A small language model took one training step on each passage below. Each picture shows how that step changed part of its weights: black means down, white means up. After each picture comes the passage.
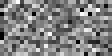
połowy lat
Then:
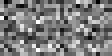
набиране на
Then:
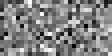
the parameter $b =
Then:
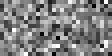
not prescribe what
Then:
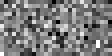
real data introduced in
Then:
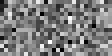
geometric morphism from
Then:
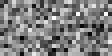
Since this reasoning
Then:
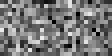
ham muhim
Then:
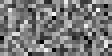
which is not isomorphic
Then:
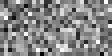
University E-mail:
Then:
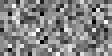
$P'$ satisfies
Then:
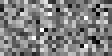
or double positive
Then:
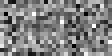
de comunicação,
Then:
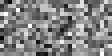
perturbation problem,
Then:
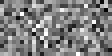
w postaci
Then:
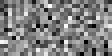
from linear inverse problem
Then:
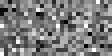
Open Access
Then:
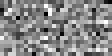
the complex plane,
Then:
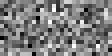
is absolutely
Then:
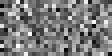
stated below in Theorem
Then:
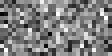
een bundel
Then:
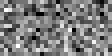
значит он
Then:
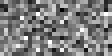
r}$. Suppose that
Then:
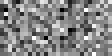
\bar \partial
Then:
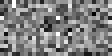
de atenção do
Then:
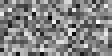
the germs of
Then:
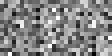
of the internal
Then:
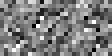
Bu dasturni
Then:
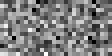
вези са
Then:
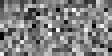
Lebesgue measure
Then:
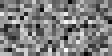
kuchi holi
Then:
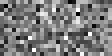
Let $z\in
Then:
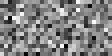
TEC et
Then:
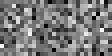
verified by direct
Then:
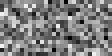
convenient to
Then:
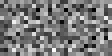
proposal is to
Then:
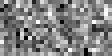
majorité des
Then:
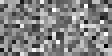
to the neighborhood system
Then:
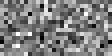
respectively in the light
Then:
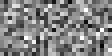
dizer que
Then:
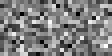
We make a
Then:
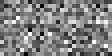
the normalization of
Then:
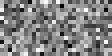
// Finance
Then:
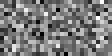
from which one obtains
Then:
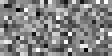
National de la
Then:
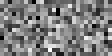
As far as we
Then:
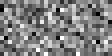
infinitely many multiple
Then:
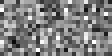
beledigend of
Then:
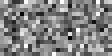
doc. dr.,
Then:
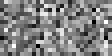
$ such that $$
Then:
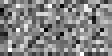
a factorization $$ W
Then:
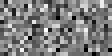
error rate
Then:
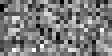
taken from the
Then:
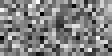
where $`e'$
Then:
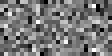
uning mazmun
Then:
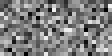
to compute the norm of
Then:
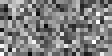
servicios y
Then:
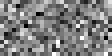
d$ only faces
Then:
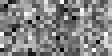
de probabilité est
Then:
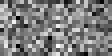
diferente, em
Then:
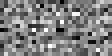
the properties of these
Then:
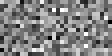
to the boundary.
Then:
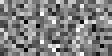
registered in
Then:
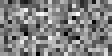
la dignidad.
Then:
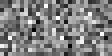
operation, where
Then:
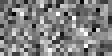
rhythm both in
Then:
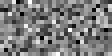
is a tamely
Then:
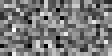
спільноти та
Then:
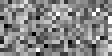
One solves the
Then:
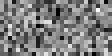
(2) in Theorem
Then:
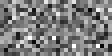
harder road of
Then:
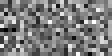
are mapped to each
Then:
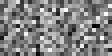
and the perturbation
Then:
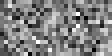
\noindent We consider the
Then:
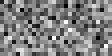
the Hessian
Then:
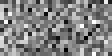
Education. 3.
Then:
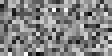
Professor of the
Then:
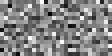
a la reforma
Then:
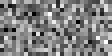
partially supported
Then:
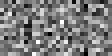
madaniy va
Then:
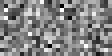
corresponding semilinear
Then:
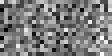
one or multiple solutions
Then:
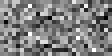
Este tipo de
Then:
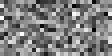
маша для
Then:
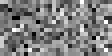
set} $S
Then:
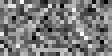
у питанні
